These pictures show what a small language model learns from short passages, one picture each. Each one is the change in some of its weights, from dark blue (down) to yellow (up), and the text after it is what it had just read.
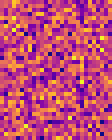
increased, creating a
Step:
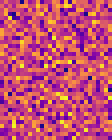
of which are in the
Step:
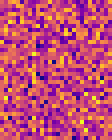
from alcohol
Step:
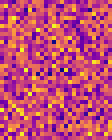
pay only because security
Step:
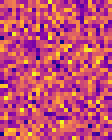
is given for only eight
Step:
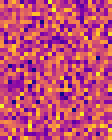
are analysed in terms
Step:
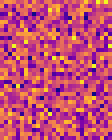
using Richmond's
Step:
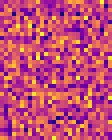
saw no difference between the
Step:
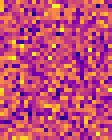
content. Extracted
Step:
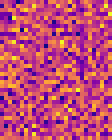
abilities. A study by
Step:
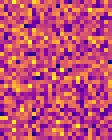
same time was sending
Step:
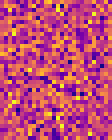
less filter paper,
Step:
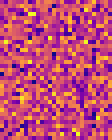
of Vellore,
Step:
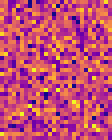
and (iv) to
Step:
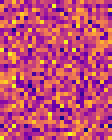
a ground plane,
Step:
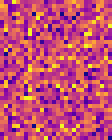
– Overlap in
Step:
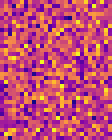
great demand in two
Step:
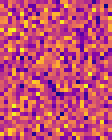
2. They show very
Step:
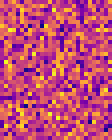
with important project members
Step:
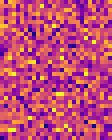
the local, national, or
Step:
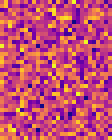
of recognizing and
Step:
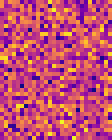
as a place in which
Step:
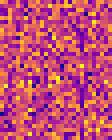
of global frequency
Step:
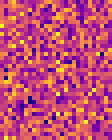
conducted in academic
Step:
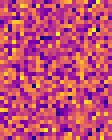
hardening process results
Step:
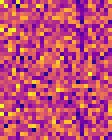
2. Methods
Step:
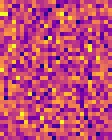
investigation on semen
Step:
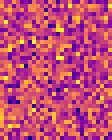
Fulfillment of
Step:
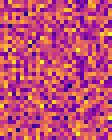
the four solvent
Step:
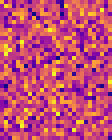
test thereby showing
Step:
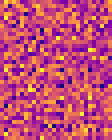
temperature condition, but
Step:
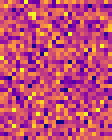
that the brothers
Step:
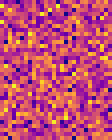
used in logit analysis
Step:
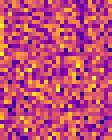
effectiveness of
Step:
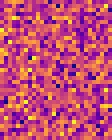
One hundred and
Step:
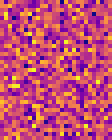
personal choice,
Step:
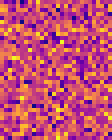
"speaking of
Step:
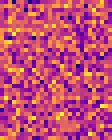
Has this function an
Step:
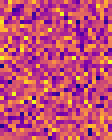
solution. The End
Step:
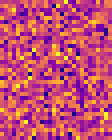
extremely potent
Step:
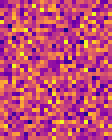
of the park's
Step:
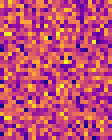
in Figure 14:
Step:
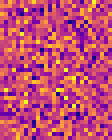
were female. There
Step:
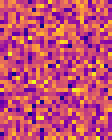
like those in Class
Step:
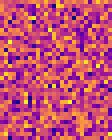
landscape feature
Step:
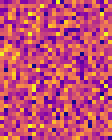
appeal to and
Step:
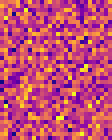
range of UTH
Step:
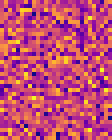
A generalized exponential
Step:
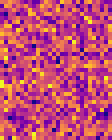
reaction: Draw
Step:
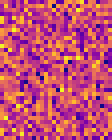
corporate space.
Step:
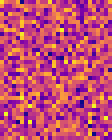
conditions for several groups of species
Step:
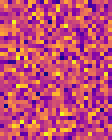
only liabilities.
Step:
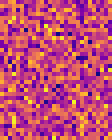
on the effect of technology
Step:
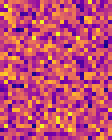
reaction mixture
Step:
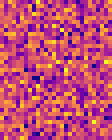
consider the corresponding
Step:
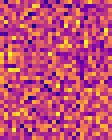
Achievements and
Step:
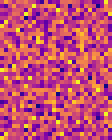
but it is also an
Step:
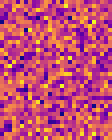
Further, the former
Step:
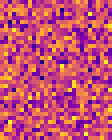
used for data ware
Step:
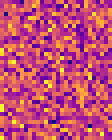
paper evaluates the performance of
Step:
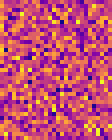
knowledge of the program and
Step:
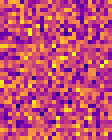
from year 2008 of the
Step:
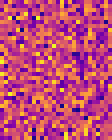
conventional generation.
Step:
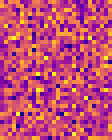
and higher than 5. For
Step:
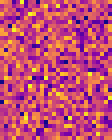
states are here
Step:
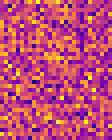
the model matching problem
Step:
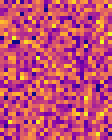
call a grouch
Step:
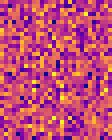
of speech communication.
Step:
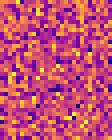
but still better
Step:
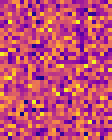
models from the data. For
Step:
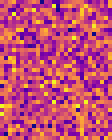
the younger students
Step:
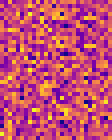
through an access point.
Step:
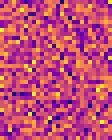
Practice*, vol.
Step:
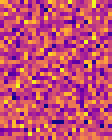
result of the fibre
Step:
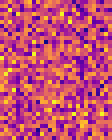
Neural Network model
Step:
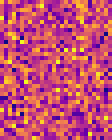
any serious discussion.
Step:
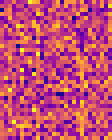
[15]. The study
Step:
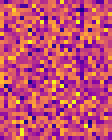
educate and share knowledge
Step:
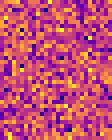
method, the researcher
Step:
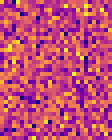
translations; equation
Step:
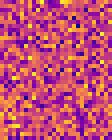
Analyzed data
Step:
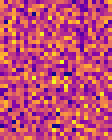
the internal independent
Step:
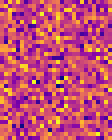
describe detection quality and
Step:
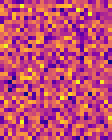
combination of these parameters at
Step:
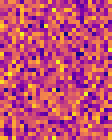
with the government acting
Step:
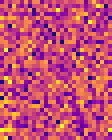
reradiated field is
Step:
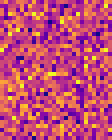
Imran Ali
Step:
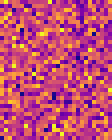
function. The fractional
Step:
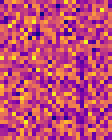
of Practices,
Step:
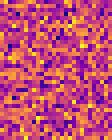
one of the leading
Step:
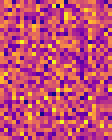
features of the course
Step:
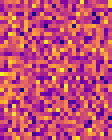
interpolated by
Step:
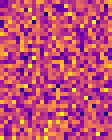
and basic underlying
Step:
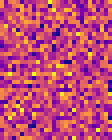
as observed in this study,
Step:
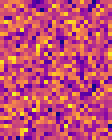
respondent has five
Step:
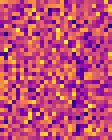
the overlap regions
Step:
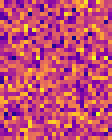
RDMkit as
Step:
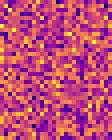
thought processes in
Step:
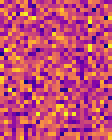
The birds were
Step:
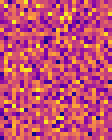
size appears to be
